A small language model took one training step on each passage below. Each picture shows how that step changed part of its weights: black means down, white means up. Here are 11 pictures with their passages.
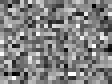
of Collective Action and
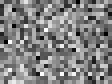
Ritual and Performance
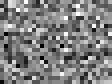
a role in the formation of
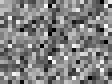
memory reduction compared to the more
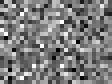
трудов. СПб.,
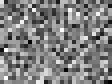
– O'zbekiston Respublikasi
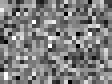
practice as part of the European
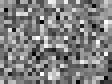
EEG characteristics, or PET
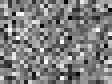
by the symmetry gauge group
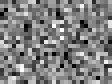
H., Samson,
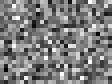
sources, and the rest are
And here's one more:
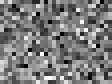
a exclusão produzida
